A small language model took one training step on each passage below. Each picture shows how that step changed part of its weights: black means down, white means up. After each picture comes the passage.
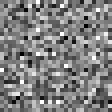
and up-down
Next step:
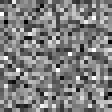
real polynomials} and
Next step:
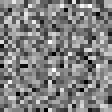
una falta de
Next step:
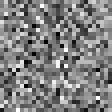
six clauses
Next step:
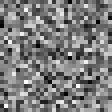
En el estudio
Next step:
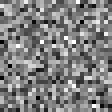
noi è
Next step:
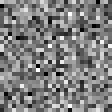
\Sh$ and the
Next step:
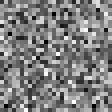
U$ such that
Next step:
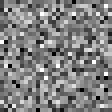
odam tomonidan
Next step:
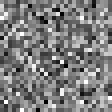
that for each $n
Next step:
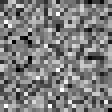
diárias. Os
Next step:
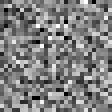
bracket in
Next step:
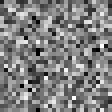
we seek, so
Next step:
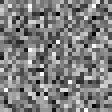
in a neighborhood of
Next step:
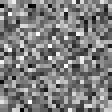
$L \log
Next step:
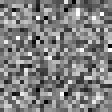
Corollary~4 shows that
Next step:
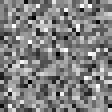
diagramma, grafik
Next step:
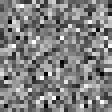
учета и
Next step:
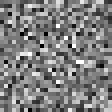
Todo lo cual
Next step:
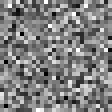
the well-known
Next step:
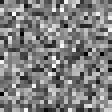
only six of
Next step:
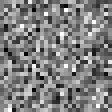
va isbotlashni
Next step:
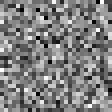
of the problem), then
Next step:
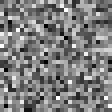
Analytic upper and
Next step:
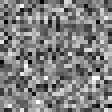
abstract boundary control system
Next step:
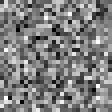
dan kognitif
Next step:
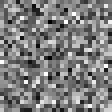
bilan bog'liq
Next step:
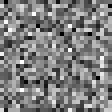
medicación de forma
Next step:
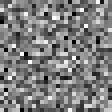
mulher é visto
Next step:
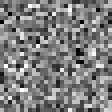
tal método se
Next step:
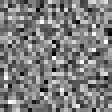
Places and
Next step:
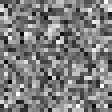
use the positive sign of
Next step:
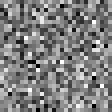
a mapping of the maximum
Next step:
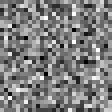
che contesta la
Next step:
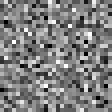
for W-SIA
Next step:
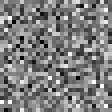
to the nonlinear term as
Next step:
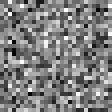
etishga xizmat qiladi.
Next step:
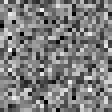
un cartel con la
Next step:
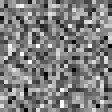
значения на данной
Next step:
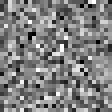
cierto, la
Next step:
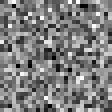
que sua área de
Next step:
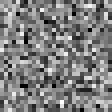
con los saberes
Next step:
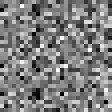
present paper is to show
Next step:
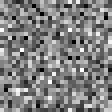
comme suit :
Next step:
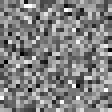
terminological field associated with
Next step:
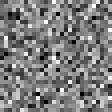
in particular that the
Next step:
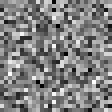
unipotent boundary point
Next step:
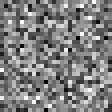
bahwa dari ke 5
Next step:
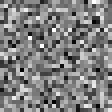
main results proved in this
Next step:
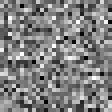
the rods, and
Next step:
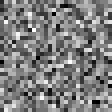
domain length can be
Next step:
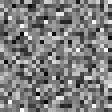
the point where the
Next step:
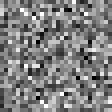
iteration scheme alone,
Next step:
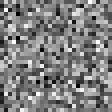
ainda adota uma
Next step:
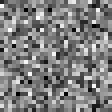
$X$ be an
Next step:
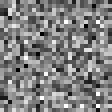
A., Achilov
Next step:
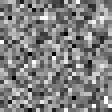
ortadi, mahsulot
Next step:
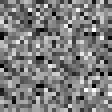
follows easily from the arguments
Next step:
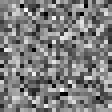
het bij een
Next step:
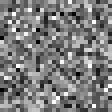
are nonzero at each point
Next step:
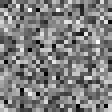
the approximations of the
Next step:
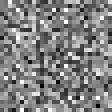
و مانع از
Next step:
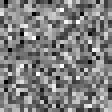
this portion of the
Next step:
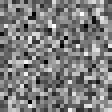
constitucional, é um
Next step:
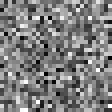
the same technique to
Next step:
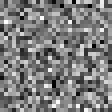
el desarrollo de las
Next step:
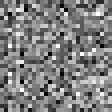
mixing distribution.
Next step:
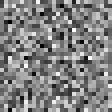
de brincar,
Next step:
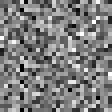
Soto S,
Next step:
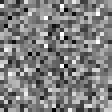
u Novom
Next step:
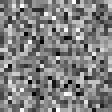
etilishi ham
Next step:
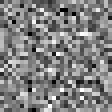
en la obra y vida
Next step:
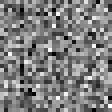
of $\chi$, which
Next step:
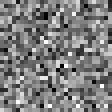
l$. So the difference
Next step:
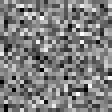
boundary layer problem for
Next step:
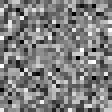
do Rio das
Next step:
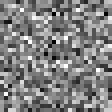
Bakır telin
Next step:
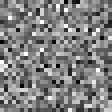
han sido hechas
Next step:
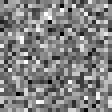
Social Survey
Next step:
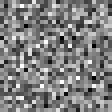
соответствии с
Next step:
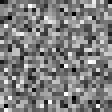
ребенка и
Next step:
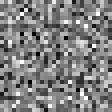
number of duplicative
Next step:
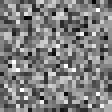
toplumun en
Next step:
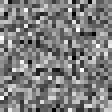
os alunos
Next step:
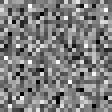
to a potential speedup
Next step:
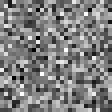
is imaginary and the
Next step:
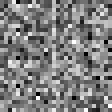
projective plane, the
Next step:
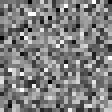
Умарович –
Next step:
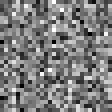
las raíces del
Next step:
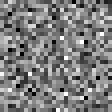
\gamma_j $
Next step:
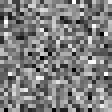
majorer le module
